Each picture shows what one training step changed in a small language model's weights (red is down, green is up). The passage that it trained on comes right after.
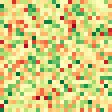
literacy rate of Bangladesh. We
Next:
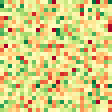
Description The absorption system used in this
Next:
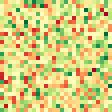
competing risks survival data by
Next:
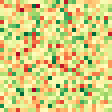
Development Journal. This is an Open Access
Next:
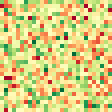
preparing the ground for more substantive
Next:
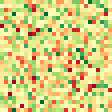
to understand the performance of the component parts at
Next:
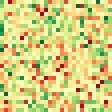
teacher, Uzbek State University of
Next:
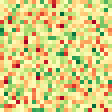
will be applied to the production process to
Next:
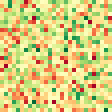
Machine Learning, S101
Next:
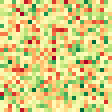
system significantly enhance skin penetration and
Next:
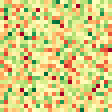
is the overall stability constant. ΔH is
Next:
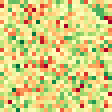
from OS contains the postcodes of
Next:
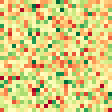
Findings (2016) The figure above
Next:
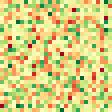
almost include all elements of multimedia
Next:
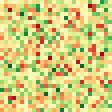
environmental impacts of cultured meat in relation to
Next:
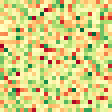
and the Young's modulus
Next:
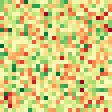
the solution and also the number of variables that need
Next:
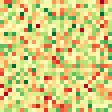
and Pharmacognosy,
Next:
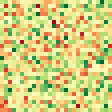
front toward Taiwan, build
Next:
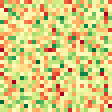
from principals 70%, teachers,
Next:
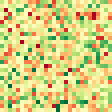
field are reasonable, though general in nature.
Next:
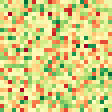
ground at the edge of streams, on
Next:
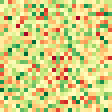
growing problem that was creating uproars
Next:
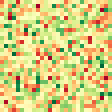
geographical areas](#). When I think of
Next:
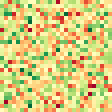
coupon has the lowest normalized strength
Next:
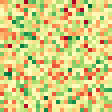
employment of CaF₂ is effective in
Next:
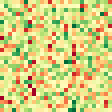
table given below, Jharkhand has
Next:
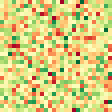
Pineda Pangasinan State University
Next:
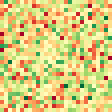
review, nearly one-third of
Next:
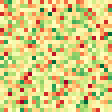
hybrid encryption algorithm based on RSA
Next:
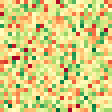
states of intermediate cross-shore
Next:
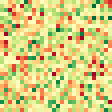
Saving in KWh Coal at
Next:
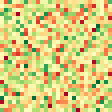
low PCV. We found longer
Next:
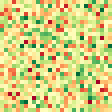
consider for your site: a payment processor
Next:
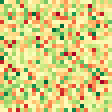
children. World Health Organization
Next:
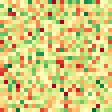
or polymer substrates[16]. Figure
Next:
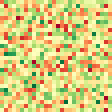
The consequences of these aftertreatments towards
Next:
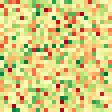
for such a condition and lastly the management of
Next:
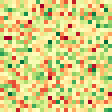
pour la période du
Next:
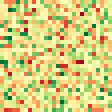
shown in Figure 2. It can extract maximum available
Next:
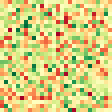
association with the patient's drug chart.
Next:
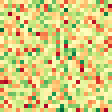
intuitive thought process involve rapid
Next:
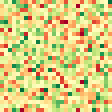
have declared that no competing interests
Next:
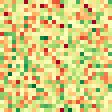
fumarate in the absence
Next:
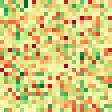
Knowing this fact following study has been carried
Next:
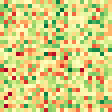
the online learning process. Students, teachers,
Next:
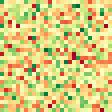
examine the feasibility of three types of
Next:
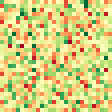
and allowed for drying at room
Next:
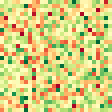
order to ensure that crack growth occurs,
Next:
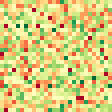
fertiliser production [1, 2].
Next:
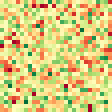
realistic lighting conditions. Finally, we
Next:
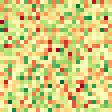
extensive ultrastructural changes in
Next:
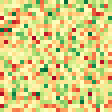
caspofungin. Fig.
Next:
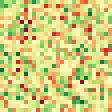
inhibitors Z79.84
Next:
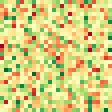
being a servant is seen to be inferior
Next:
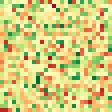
24% of the pelagic exposures
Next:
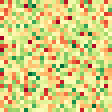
action that is required in a specific situation.
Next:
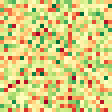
maximum log likelihoods. For the
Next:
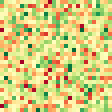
attractions, rural adventure
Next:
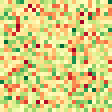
LD Laser Diode LO
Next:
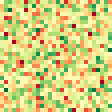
. A neutrosophic measure ν is
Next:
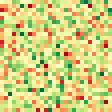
the participations are most of the time short and
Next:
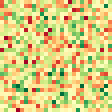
S, Sa Common 26
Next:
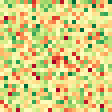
Later the Fulani rule
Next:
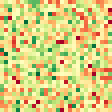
term: "fetal abduction." These
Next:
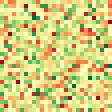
is done by multiplying all attributes
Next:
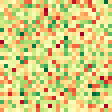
melt which has a salinity of
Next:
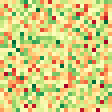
rock temperatures down to a depth of
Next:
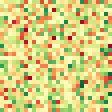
in the efficiency and competitiveness of the
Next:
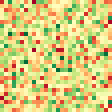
shows personalized suggestions from the web,
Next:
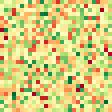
sinus arrhythmias,
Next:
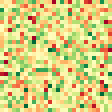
is one of the industrial decarbonisation
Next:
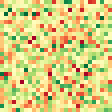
indicates that peer reviews enhance students'
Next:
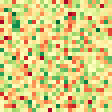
been increasing rapidly. Thus, the quality of
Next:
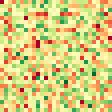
or termination of service: 3. There is
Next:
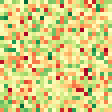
choice of vocation to enable the
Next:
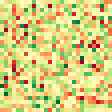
in the form of percentages, and are described
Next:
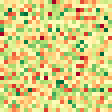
or chromo-isomerism
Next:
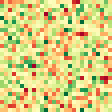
of Obsessive Compulsive
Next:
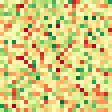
maintain the quality of video close to the
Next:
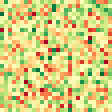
coffee shops in the
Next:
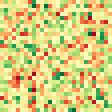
Kishore, "Digital watermarking
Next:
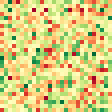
of some existing means of oil transportation,
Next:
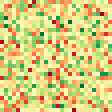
experimental M_{whip} and M_w
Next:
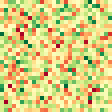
when the audio signal is clear,
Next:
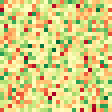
few years. As thousands or millions
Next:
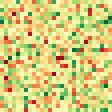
through ethical and institutional regulations grounded
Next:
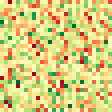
impurities that interfere with the identification
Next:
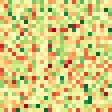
to WHO, of the 50 million
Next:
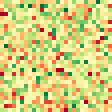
predefined time interval, and the
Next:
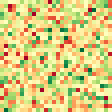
families, communities and cultures shape
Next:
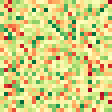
a pilot Coordination Center
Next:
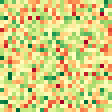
document "Study on Security
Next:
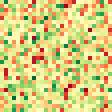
was significantly higher than control by 2 for
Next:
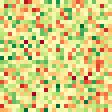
satellite-based ocean
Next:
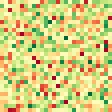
by Park & Chung, 2007
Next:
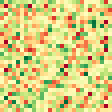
district of Abidjan 1.
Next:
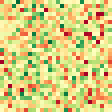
nutritional nephrologist team
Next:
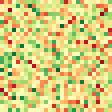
may contribute to this. It is important to
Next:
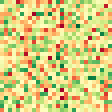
applied voltages, can improve discrimination
